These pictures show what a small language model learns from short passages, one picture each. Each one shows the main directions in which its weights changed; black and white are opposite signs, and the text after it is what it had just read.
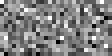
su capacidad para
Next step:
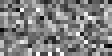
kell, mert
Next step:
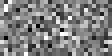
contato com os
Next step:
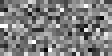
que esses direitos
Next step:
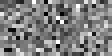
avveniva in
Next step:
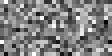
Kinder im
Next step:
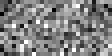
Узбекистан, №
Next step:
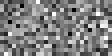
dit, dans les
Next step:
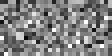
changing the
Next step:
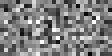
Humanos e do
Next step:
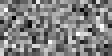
la universidad*.
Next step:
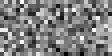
el conocimiento
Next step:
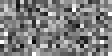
Übung Zu
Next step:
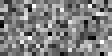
karena tidak
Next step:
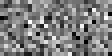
para a comparação
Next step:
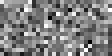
produk pada masa
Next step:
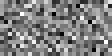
homem comum que
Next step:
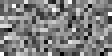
yaitu: a.
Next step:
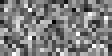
olayların perde
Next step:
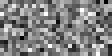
larve ou
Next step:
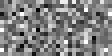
По данным
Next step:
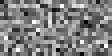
lo general eran
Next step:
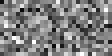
для подальшої
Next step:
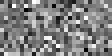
Porém, cada um
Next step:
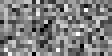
estratégias no
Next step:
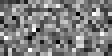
MUNDO Y
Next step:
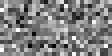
Vigilância em
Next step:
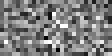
el que se da el
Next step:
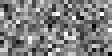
estudo de Cunha
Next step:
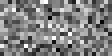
elevii sunt
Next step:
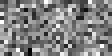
de la pena da
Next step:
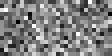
the Chair of
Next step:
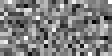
Distancia de
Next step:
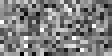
J, Shan
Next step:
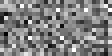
louvor por
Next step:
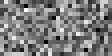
корнями в
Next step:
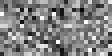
estudantes a
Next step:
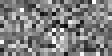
adalah data observasi pada
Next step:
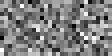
mahorati har
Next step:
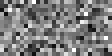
Toshkent davlat
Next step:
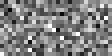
находятся на
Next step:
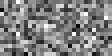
platform and
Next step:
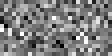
a partir do ano
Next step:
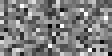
va qo'llash
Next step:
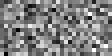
no período de
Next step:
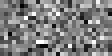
residente en el
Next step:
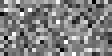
По результату
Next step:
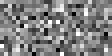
IP5 é um
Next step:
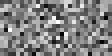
de Derechos
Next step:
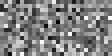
Value for
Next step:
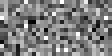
voordelen niet
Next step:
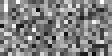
common problems of
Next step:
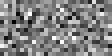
dalam membuat
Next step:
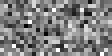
2008. Disponível em:
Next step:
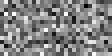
de resíduos
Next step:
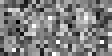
zou moeten
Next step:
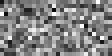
das gotículas
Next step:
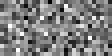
получают в
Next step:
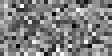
o escoamento da
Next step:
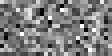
band oshiqning
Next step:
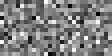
se trata de un
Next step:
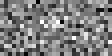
of historicism
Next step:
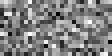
del queso,
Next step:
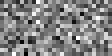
estudos políticos.
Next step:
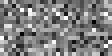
de conclusão de
